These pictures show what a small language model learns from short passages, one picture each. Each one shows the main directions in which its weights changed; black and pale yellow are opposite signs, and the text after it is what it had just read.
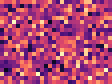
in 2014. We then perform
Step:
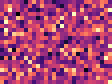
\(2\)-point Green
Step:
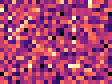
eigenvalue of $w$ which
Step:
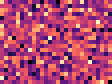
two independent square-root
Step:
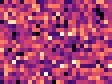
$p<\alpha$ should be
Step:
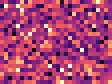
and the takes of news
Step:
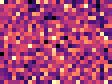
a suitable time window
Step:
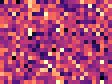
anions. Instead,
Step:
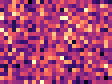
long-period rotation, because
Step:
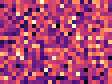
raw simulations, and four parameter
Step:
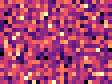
action. Now define \be
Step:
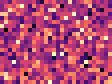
-80 dBm for high
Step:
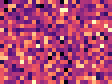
Spitzer} imaging
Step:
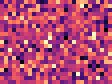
is, the rankings of
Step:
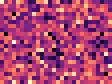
the true quantum vacuum of the
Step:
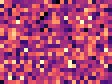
closer to and eventually
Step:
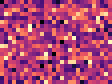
{\bibfield {journal} {\bibinfo
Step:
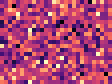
how diverse versus how
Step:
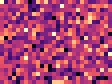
a spherical coordinate
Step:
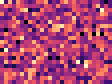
to non-vanishing
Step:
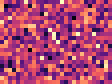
energies. However, the detailed spectral
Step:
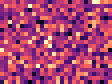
EAWs have been reported
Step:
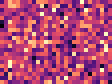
across the study area. While
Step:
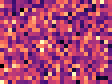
more intuitively, the
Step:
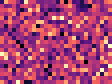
of the first bending
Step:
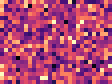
gives \begin{equation}
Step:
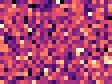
that fringe visibility
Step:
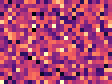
be very large. In this latter
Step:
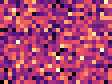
the [100] crystal
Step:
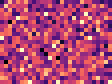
such as predicate mining
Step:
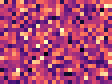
of the spectrum of the axial
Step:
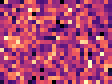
lens mass, distance, or
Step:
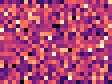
items' features are represented
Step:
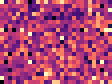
a grid spacing of
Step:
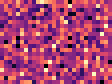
architecture, introducing new physical components
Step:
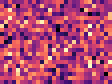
here are from a spiral phase
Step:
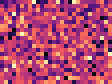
the development side, having
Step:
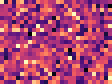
of the moving boundary contribution on
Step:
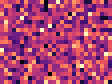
the sum of the isolated
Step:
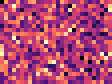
\phi$ are the grid
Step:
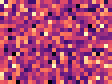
with a standard deviation calculated from
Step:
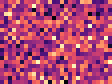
be seen that each individual has their
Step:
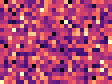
For this purpose, let consider
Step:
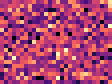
in EEG signals
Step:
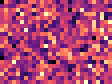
Grinstein proposed a model to
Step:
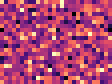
tier 2 source candidates,
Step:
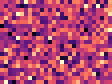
& Hierold, C.
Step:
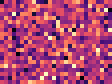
the deformation will continue
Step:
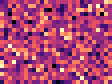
right. Upper and lower
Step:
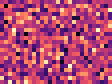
kpc, is associated with
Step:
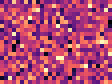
vector field $V$ on
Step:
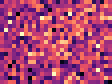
the individual configurations, such layout
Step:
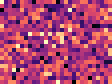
\tilde f_0 =
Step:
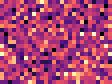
and the light absorption spectrum of the
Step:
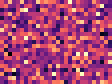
case of weakly interacting
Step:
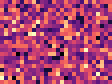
region. The success of our
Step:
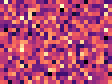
is the electron wave function at zero
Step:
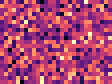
and orbital phase dependence of
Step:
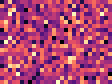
be seriously
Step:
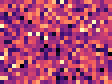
for $h>t$\cr
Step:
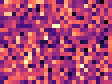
recent years, the effect of
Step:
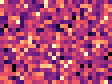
bonuses to the
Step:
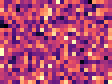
in turn we write
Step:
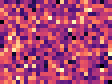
do ten experiments using ten
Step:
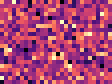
These plots show that by
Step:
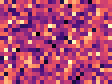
which considers the inherent
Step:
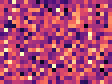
total SMD of the
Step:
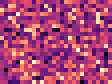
3D \\ \bottomrule
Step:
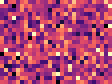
\t \lambda + \t
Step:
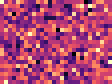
the collapse of an individual
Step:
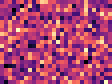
method and its technical implementation
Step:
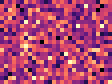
off of the graph and an output
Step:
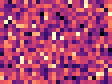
At this level, some further differences
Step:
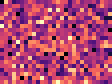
Article 45 of the
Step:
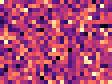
need to make an even more
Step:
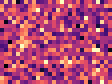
density and equation of state. We
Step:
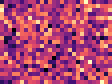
sides of the angular spectrum of
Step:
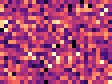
conditions for a fundamental would give contribution
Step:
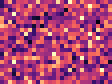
It is interesting to note that the
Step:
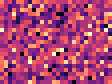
x g^\beta(x)
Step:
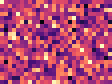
PCA-reduced input
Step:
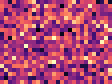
it was shown that eigenvalues of
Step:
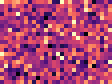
Though a particular observable
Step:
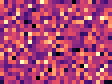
pumping, and thus
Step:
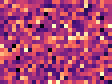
supersymmetric (SUSY)
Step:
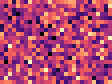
volume limited sample (hereafter
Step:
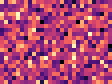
formally known as the waiting
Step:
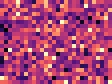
modes and capture the rich behavior
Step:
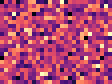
the effect of coupling to single
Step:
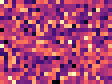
to maximize. Similar to
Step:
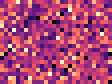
profile of viscously
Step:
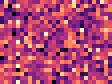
cycle a low-level jet
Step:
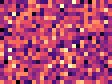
the thin lens approximation is found
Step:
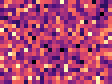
case, in these models the
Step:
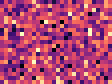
the EBZ boundary. Therefore
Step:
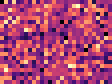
product. (We use the same
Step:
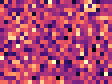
the particle displacements,
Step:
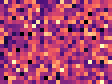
for $\rh^{\bar p
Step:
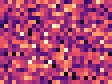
will fail. So fact is
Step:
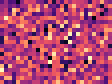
this work. Sample A was
